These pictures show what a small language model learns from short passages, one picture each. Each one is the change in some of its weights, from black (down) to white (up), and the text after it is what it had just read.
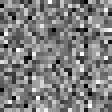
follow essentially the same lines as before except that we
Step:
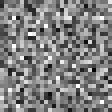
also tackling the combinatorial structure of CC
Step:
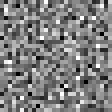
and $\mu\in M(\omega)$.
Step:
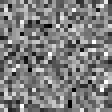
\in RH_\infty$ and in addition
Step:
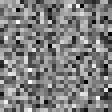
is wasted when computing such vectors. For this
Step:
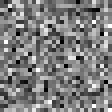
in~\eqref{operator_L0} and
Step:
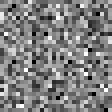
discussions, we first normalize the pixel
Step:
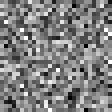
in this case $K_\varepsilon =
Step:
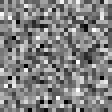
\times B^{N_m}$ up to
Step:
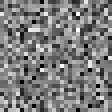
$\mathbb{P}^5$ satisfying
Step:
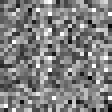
surely well known, but for which we can not
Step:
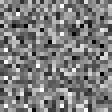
cost of vaccinations.
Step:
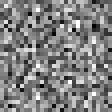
corresponding generalized eigenvalue on the diagonal. The linear transformation
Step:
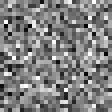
It follows from (A.2),
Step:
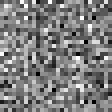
the quiver with vertex set $I$, and
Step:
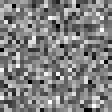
a Shimura $F$-crystal
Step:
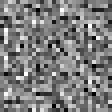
Grauert-Fritzsche where even
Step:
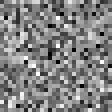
= \mathfrak{p}_i$ because
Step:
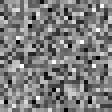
is a hypersurface. As before, if
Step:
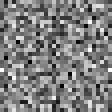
is well-defined and it satisfies that
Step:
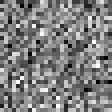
that since $|\FF|\ge 4$ the decomposition
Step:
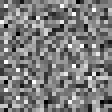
in terms of the number of vertices.
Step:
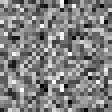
L} \newcommand{\cN}{\mathcal
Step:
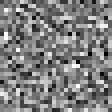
property is equivalent to the existence of a common
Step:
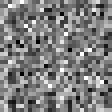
$\leftrightarrow$ algebra correspondence in this case can be
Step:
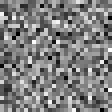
and $\lambda'$ of $I$ are isomorphic
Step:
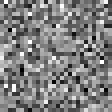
for the convergence to strong Benford's law
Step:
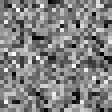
will find *references* to journal
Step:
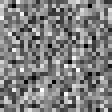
representation (\ref{eq:representation}) but
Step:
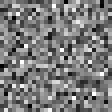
decisions in a LRP model. A
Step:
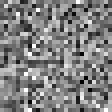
are both equal to one. For example, this
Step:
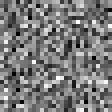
in the cohomology algebra in degrees at most
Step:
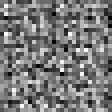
and signature of a compact domain with boundary with
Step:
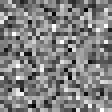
all $\gamma$ obtained in such a way which
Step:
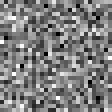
If $T_R$ is chosen large enough
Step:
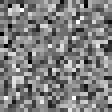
makes it a good generic surface in the sense of
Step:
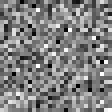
the logarithmic order. We present our analysis in Theorem
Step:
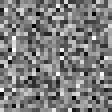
is self-injective. $\s$
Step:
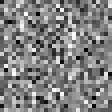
is $g\in\NN$ such that
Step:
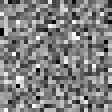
of a connected graph $G$. In fact,
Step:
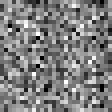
implausible worst-case scenarios. By
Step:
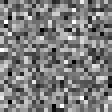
help, share knowledge, and explain
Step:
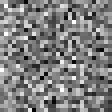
change even with full knowledge of the colors of
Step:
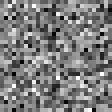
\emph{Lie manifold with boundary}
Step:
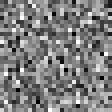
on $[0,T]$ represent the
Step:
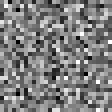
is conformal we need an estimate of the form
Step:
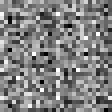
budget $\budget_{LP}$,
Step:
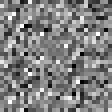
time system of the form \begin{equation}
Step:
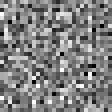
where $A \subseteq Y$ is the set
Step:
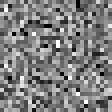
\in C$ where $a$ is a
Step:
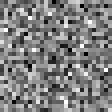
dynamics are derived from the conservation of mass, momentum
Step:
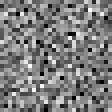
$E[r]$ of order $r$
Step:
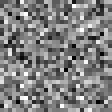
shows the smallest \{3,3,4\}
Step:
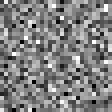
-\frac{1 + q\xi_\alpha
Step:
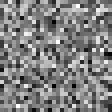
of (i) weakly l-sequentially
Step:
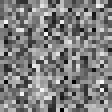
to the complement of the disc of radius
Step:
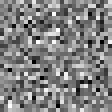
\Longrightarrow\ v(k+1)-
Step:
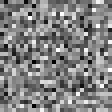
For this, we need the following:
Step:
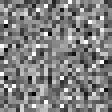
(\rho \bfu)$ and, to our
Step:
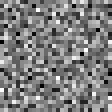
sets are investigated. The following sections of this
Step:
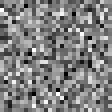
\eta ]$, which is easily seen to imply
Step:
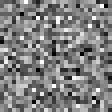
sequence $(f_n)$ of entire functions is
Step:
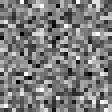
follows that any prime submodule of $M$
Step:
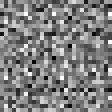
latter, from well-known results by
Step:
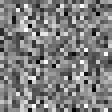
remainder terms in (3.53),
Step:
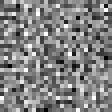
\nonumber \\ \underline{\Delta }(b)
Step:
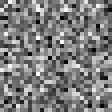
measure. However, this comes with a
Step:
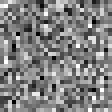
recall the notations in (\cite{Kz}),
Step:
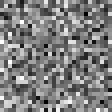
respect to minimum change in the cost vector. Consider
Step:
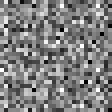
else than twice the characteristic function of the interval
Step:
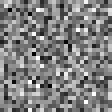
lemma is complete. \end{proof}
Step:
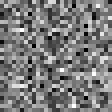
that is either open or closed. If it is
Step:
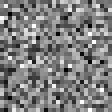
P^S_o(n)$ where
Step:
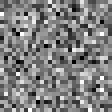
behaviour both in solutions $x(t),
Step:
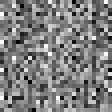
the BMSDD property with constant $L$
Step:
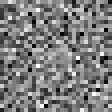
these groups seems to be not known. Proper
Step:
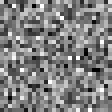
(\ref{T_n}), we have
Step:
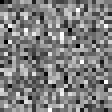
case, PTSC (in the complex
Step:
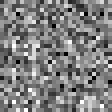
is adjacent to both $u_1$ and
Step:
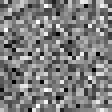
supported by the Key Program (Grant
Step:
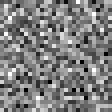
open for all $i \geq 1$ and
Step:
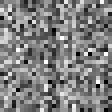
full optimization pipeline to converge in
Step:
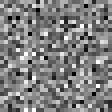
7-orbit. Yet another important
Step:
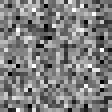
\maketitle \section{Introduction} Gaussian random polynomials
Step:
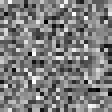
understanding of some Gromov-Witten invariants. From
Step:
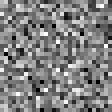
joined to solve the reduced fractional ordinary differential system
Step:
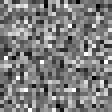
straight line segment $\tilde{\gamma_1}$.
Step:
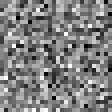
\emph{modulation}) of the valued
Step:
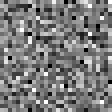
studies at Louisiana State
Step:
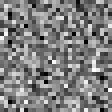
restrictions on $m$ and $n$
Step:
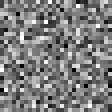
is strictly decreasing in $\sigma $, we see that
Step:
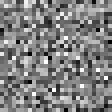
In physics, $ \zeta (s)
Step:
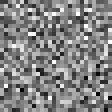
\item $c:C_4\rightarrow
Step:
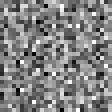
\cot \tau} - \cos t
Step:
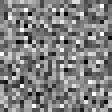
are collapsible. But, if
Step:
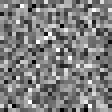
about u.r words, which will be needed
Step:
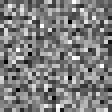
end we are interested in the discretization and simulation of
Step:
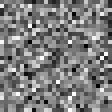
of Borel rectangles, then an operator
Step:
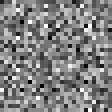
tests exceed the nominal ones. The
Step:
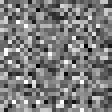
we compute the number of integer points in the
